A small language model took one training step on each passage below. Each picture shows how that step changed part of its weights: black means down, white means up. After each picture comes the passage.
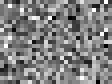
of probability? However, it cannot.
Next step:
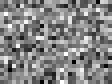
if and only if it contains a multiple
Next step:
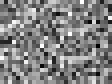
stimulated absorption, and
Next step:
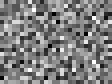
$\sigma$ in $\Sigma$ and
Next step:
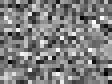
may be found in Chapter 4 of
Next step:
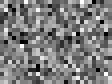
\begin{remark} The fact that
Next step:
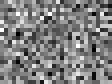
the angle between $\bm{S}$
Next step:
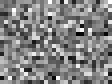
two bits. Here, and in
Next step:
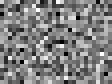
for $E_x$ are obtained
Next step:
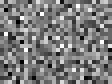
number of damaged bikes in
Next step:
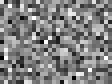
in a position to prove these.
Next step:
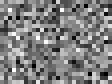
the $\boldsymbol{Q}$ value of
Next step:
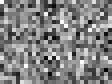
the trained amplitude the MSE is close
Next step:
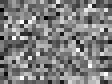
are $4\times 4\times
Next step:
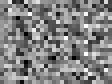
results apply to ambient condition
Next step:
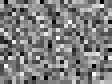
single crystal with $y =
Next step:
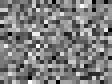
% Including figure files
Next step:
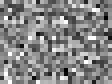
this paper is closely related and essentially is
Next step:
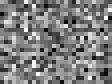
rich in implications. It should
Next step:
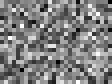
charge carriers are holes. No significant
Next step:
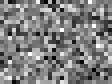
same manner, quartics can now
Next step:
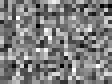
the Lefschetz decomposition
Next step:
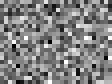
find the action of $a$ and
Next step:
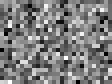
About ~150 Chinese
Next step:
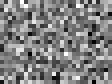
rather realistic in the Milan
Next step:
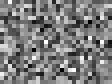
is, in fact, an accurate approximation
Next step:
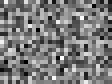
typically need to explicitly write visualization
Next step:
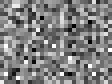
is independent of the size of the
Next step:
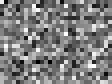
G}$ are connected. Moreover, the
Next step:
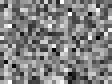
unit sphere. This is also related
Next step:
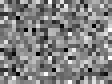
interesting problems with cyclicity and
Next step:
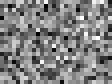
even though the theoretical population contains 6 star
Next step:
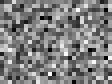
framework of isospin symmetry.
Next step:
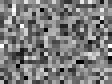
two mutually contradicting inequalities,
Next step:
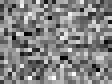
Hubble parameter has a simple representation directly
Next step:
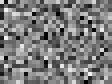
to be {internal to the physical
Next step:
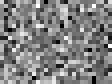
swollen beam is dependent on
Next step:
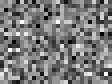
model, it varies the data.
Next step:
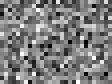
work are consistent with the previous
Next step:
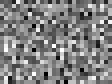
is exactly the same as that of Proposition
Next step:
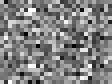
some new and interesting combinatorial
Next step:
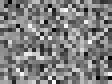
elasticity by setting a very small end
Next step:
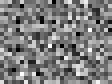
regions. Finally, the prediction head
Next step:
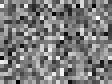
\vspace{10pt} From the
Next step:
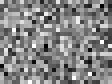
is the same as between the
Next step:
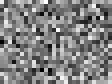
such a distributed method is considered in
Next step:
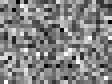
its minimal trace on and only on
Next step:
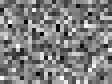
simple case, which suggests that \CT
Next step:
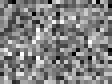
for which the ``length'' of an
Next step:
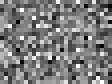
the total wave field. The
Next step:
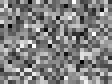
difficult to check that one can identify
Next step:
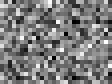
patterns. These patterns, together with their
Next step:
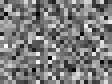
contains the statements of main approximation
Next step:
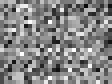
the CoreBench benchmark
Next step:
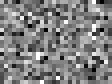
footprint are closer to
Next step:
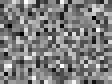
have \begin{align}
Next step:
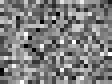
optimizes power allocation for an
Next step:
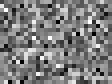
\end{equation} From
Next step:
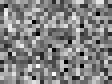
it is a Lie conformal algebra with
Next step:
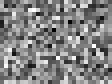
A bolometric light curve can be
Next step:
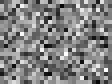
\text{ for }\psi\in
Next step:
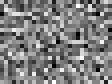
to estimate the gradient in a random
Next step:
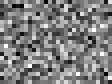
eigenvalues of $P(\la)$ have
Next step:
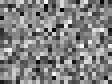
even though the underlying models could support more
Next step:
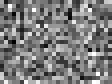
trajectories (upper panel) and
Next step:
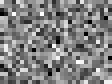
is syndetic.
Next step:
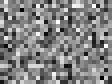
where \bear \rho_{\rm
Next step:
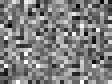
overlap integral becomes \begin{equation}
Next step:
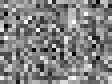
with a configuration file for training and
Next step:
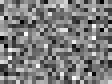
been proposed, to measure the
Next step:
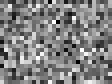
null bicharacteristics of
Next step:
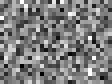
transport, as already pointed out several times
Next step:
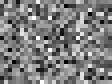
be very small on the boundary. A
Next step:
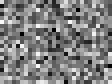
conditions are applied to the three internal boundaries
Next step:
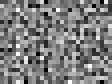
Alfred Gray}
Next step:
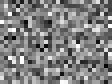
model establishes a unified framework for
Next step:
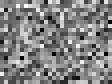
abundance) for about 8 h
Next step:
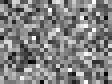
a string, and then convert it
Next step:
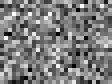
\affiliation{Department of Physics,
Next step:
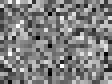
$y \in \phi
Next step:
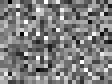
of the $D$ block ${\cal
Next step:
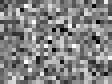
while SEIP images have a
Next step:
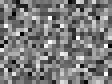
remarks. H.-V.
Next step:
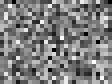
an analogue of the Theorem of
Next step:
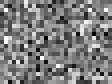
\end{gather} To
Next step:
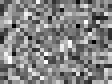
(FIB) can be used to
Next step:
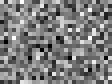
found in the lower mass portion of
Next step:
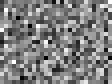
the study of contacts, and of
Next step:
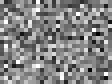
$C_Km$ which satisfies
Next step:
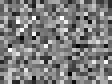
quantization of the deformations of the
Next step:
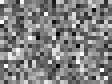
conditions on the parameters $r$ and
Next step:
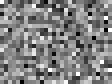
are required when $F_0
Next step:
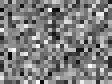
this study, we used three different
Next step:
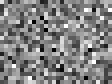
nuclear one, is rejected and
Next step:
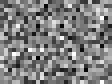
( \bar{x}; \Omega
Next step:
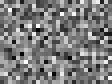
above theorem by introducing a new basis of
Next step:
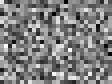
method, but in the paper we present
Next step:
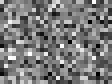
careful, direct calculations with the cyclic
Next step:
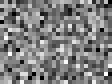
computing related carbon emissions. On
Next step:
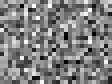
ages and at different distances from the
